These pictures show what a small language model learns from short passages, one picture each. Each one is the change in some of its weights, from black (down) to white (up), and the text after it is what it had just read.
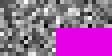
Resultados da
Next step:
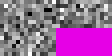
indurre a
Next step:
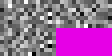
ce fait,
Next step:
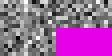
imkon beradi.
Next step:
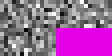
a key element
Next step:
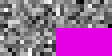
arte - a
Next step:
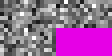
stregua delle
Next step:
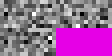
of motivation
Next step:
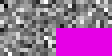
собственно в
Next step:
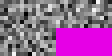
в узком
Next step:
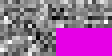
Il est donc
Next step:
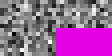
planejamento das
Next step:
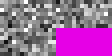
jest tak
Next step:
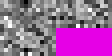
u 0 dan
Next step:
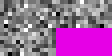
niño en el
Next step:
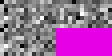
The methodological
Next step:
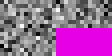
of Economic
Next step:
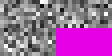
zamonaviy jamiyat
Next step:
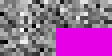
ambiente escolar
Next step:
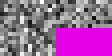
del entrenamiento
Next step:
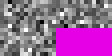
en relateert
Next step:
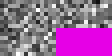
4 pkt.
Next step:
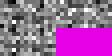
1 Kor
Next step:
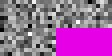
condition and
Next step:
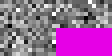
kočce je
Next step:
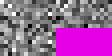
comida em
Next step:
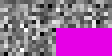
laboratoriyasi ilmiy
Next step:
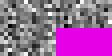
kg gacha
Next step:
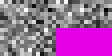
quadro que
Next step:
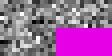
água das
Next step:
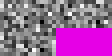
tashkilotlarida faoliyat
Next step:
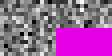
новелу у
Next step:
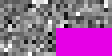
de Formiga
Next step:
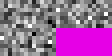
fundamentais em
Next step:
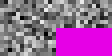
devido ao
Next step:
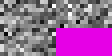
ва қонуний
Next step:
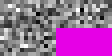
van een
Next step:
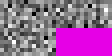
de langs
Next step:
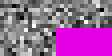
in expressing
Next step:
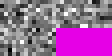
Prof. em.
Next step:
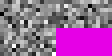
tableau que
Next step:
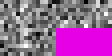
для ефективного
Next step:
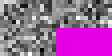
kelas, para
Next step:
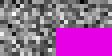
hamda ekologik
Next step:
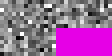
pessoal e
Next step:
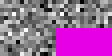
no cuidado
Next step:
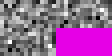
на межах
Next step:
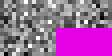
de la normativa
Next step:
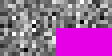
de seus
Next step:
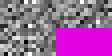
gesetzt und
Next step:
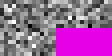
falta de
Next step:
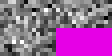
da dinâmica
